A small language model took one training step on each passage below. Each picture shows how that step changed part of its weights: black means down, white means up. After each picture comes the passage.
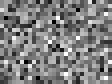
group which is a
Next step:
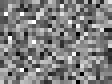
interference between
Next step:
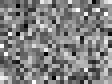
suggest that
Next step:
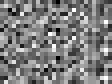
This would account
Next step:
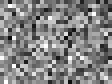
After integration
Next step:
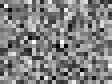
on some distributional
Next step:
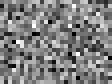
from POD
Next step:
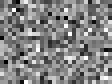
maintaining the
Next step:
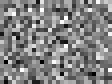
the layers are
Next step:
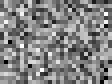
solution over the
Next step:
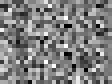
for purely
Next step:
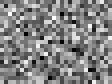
surface emits a
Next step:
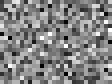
spectral components
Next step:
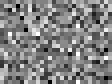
there remains the
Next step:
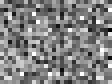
for modelling
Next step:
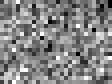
We have:
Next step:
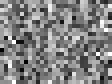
are as follows.
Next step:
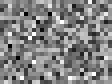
peaks in the
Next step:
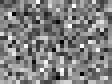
given terminal;
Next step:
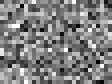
minimal coupling
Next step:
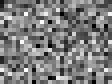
neutral atom),
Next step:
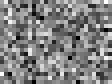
as well as the
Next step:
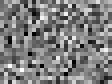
The initial state
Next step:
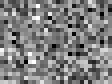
described above, and
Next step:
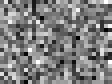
as long as it
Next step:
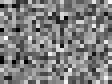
the energy band,
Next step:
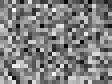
a coefficient
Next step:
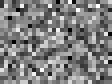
For a plane
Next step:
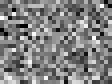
apply to
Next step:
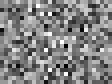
and computed their
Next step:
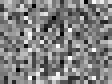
function of the
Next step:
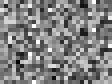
be set to
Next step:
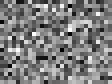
a photon after
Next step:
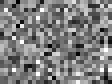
particles, and
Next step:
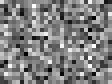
for temperatures above
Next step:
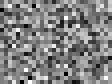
Let us consider
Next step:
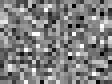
state energy, while
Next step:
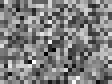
and the constant
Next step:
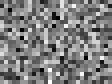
limit of quark
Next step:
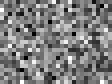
\quad +
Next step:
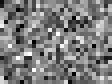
with FCz
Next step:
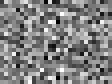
below the
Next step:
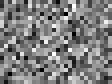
our sources
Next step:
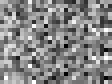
in describing
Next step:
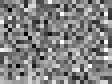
updates are
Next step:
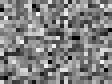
to adjust
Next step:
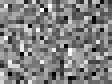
roots of
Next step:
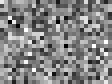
convert the
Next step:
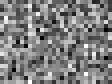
to prevent
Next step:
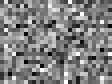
is a function of
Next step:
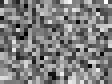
setting, there
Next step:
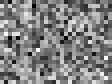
simple loop
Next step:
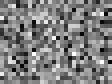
note that the
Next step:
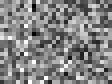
of simplicity
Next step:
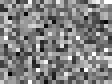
to detector.
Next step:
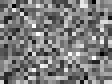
beam, and
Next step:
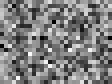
(see for
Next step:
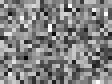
source of the
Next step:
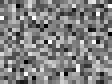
recall that
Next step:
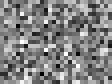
is likely
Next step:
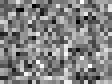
the XRT
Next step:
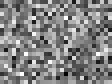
the degree of
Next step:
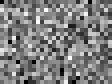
any set that
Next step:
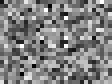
exists a
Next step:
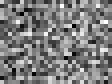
very close to
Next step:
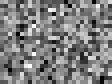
be at least
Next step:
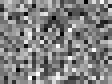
function of the input
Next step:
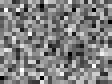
frame, is
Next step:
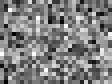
using Ag
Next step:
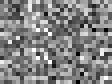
have been used while
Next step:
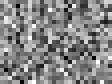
can be introduced
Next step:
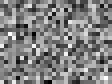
the fact that this
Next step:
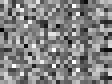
instead of a
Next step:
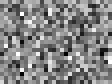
are suppressed
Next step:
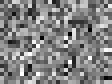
The main observations
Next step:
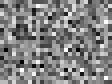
the local effective mass
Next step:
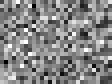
We use the standard
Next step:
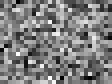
boson or
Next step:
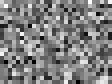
initialization is then
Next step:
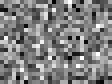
Fig. 1 in
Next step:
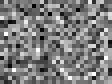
levels can be
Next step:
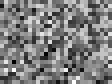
and the magnetic
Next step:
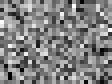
used to store
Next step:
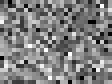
whether some
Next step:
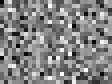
NN as a
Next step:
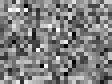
The experimentally
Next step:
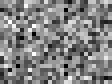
under investigation
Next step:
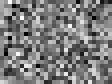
halo are
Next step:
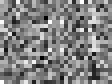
map size
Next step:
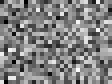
split and
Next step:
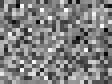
utilization and
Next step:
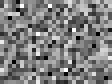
the plane
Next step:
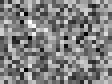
was supported in
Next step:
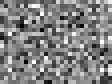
total, we obtained
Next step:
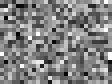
ask the
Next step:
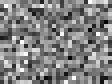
momentum field in terms
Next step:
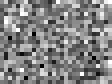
We now vary
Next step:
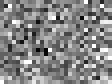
performed to find
